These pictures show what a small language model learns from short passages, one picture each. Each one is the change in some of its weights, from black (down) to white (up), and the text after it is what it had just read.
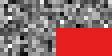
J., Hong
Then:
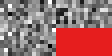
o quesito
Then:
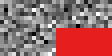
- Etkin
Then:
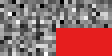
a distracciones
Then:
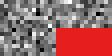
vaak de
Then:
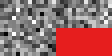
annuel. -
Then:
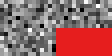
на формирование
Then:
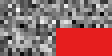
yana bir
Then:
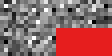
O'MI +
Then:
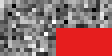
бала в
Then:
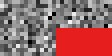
para la superación
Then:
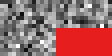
formas de producir
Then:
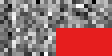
sociais, como é
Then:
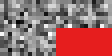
observate în
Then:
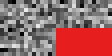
deb hisoblash
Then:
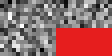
моделирования и
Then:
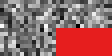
« logiciel
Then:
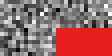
tungo sa
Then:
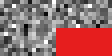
bine că
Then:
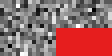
который может
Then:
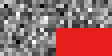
dan alasan
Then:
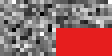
demak, ular
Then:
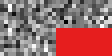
il mutuo
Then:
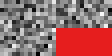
New England
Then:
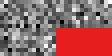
la hoja
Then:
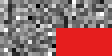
the masses
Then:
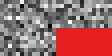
chiqarish samaradorligini
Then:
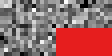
XI SMA
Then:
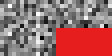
xalqaro standart talablariga
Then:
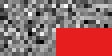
qilib, yangi oy
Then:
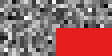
yang berlaku
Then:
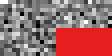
mural no se
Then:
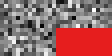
dasturlarini joriy
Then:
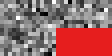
coat if
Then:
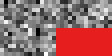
mostrare Dio
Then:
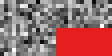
arte, como
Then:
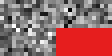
ensure a high
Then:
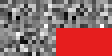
Disponível em:
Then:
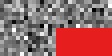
otro lado, sus
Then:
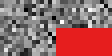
& Saini
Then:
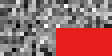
v potencialno
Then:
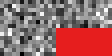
az Aramco
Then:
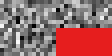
важным фактором
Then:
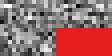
yechim ishlab
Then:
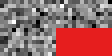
dati senza
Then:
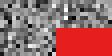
are studied using
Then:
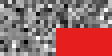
son temps
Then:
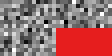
development, their
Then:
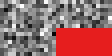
que a pesquisa seja
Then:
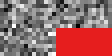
que les membres
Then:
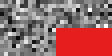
integratsiyani yaratish
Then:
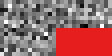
od tyłu
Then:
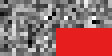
por la ausencia
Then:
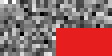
Ushbu idoralarni
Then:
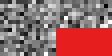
superioritas militer
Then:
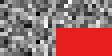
yılları arasında
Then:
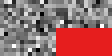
privind utilizarea
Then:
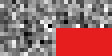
sua culpa seja
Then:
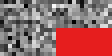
padi tidak
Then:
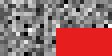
влиянием на
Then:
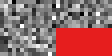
va pochta
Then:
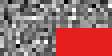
approaches to the
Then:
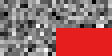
xizmat qiladi.
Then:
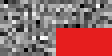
memadai dapat
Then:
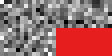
exatamente da
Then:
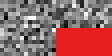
madaniy markaz
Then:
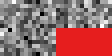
entorno de
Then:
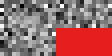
jarayonining samarali
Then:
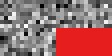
ne permettent
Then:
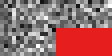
nous citons
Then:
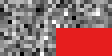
походить від
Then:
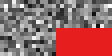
omil bo'lib
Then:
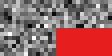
sinyal yang
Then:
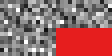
University Press*,
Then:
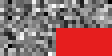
tomar minhas
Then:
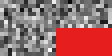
function, and
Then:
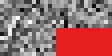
and nursing
